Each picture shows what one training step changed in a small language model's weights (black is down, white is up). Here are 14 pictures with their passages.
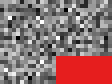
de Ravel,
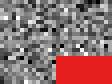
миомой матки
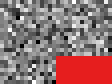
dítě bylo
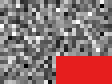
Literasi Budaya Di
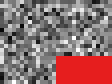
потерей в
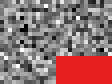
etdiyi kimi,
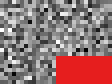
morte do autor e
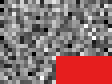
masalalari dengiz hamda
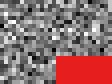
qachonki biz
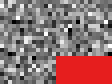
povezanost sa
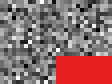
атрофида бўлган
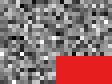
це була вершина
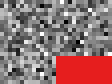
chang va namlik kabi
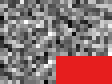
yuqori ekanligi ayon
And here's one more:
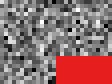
prostor že od
